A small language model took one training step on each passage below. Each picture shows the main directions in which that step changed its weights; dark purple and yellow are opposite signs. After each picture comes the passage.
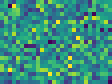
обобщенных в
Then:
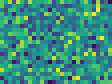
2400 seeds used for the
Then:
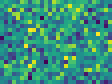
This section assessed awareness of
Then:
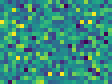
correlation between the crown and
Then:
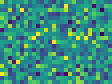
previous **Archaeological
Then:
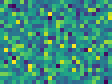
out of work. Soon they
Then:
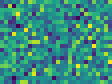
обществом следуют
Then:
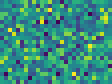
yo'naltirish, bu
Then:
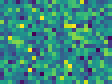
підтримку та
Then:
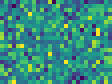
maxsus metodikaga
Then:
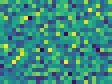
has helped the selected
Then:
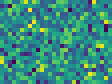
beradilar, xalq
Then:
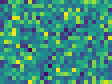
- ma'lumotlar
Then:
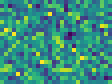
of agonists is due to an
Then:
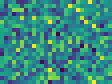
and such an endeavor is
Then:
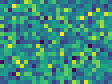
fortalecimento de
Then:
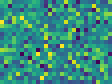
widespread implementation of modern
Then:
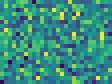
the light color,
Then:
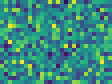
to strengthen SMEs and
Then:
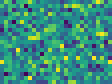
in the BBS scores,
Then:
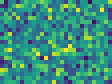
more than 50 hours per week
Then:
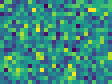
Both Government and
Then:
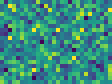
of Economic Analysis
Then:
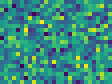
EPISTOP project includes
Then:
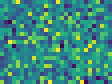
satu pekerjaan
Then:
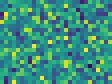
Coelho, "The
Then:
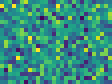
even in the distant past,
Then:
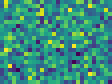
century. Biogas
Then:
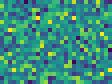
г. Бухара,
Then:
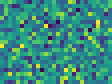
en las casillas especiales en
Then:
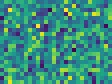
of all well-formed sets
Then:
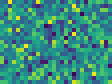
the likely or actual risk to
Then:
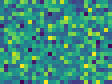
material economic aspect. The cost of
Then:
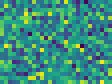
bilan uzviy va
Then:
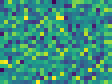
correctly predict the
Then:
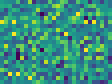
researchers employed quantitative
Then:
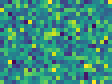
⁻¹ mol
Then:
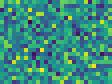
ocorrência, como sob
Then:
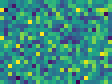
optimization. For optimization,
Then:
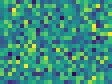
0 kiritib uni
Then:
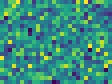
- Mehnatning
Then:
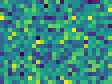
sifatida ko‘rib
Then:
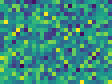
the isolated viscous
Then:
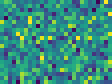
increasing knowledge about PIMS. For
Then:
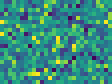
morpholine and is stable
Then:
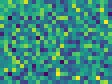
helpful would be the kind of
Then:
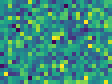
These influences shaped many
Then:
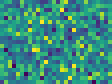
to achieving the goals set by
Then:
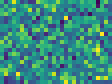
BY STUDENTS
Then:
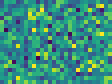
application in different fields leads
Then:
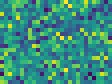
biri bo'lib,
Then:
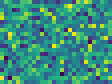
equation only makes sense if
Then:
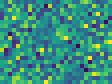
tadqiqotchilar va
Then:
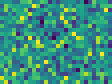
agricultural, forestry and
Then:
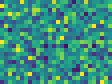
to compensate for material loss
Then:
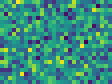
reduction was more or less the same
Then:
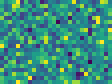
transmission and scanning electron
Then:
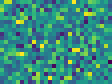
conditions and the assessment of the current
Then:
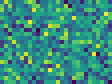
in France and F. Mara
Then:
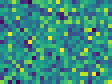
Poesía con IA:
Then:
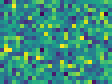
Royal Academy of
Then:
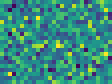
can assist the industrial
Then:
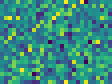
nomi bilan atalgan.
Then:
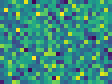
for recording in these cases the rate
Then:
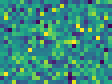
distintas herramientas
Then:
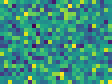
contributions CC is the main
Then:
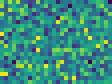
applied during the cabling
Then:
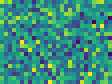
+2 oxidation state of
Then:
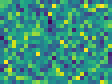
country are analyzed, including the
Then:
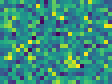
melibatkan 80 responden
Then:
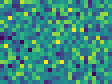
on the management plan for each patient
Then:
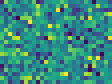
period. These women should be treated
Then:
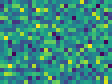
than 250 employees.
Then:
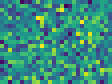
kedua menjawab
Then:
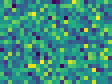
Brest-Iroise) •
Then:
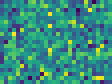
AND METHODS
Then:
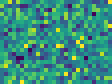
quoted as saying
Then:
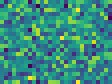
(2018). Machine tools
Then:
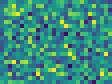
di komponen sampai
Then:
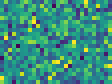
a movement approach because the object
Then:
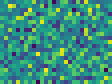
Frequency of visits in
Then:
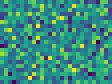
received traditional instruction
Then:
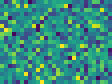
in the early identification of potential
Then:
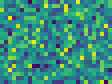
nombres Jehová o
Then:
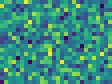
which is an appropriate
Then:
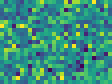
históricos. Isso
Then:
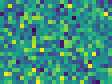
I malocclusion.
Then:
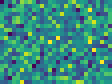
Baltzer and Shannon
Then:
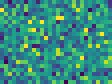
adopted a descriptive
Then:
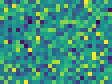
2018. As previously described,
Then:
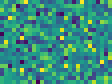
from all peak values by
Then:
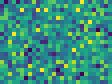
with the increase of distance from 50
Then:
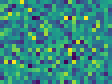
los jóvenes de las
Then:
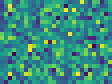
“Туя ҳатто
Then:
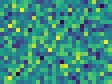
Rights iSpace
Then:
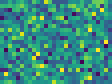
during CTA training. (D)
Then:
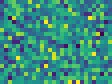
kasbiy ta'limda
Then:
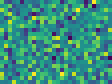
document. Statement of informed
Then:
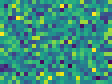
permits is needed. Only
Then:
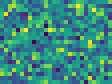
stepwise vacuum
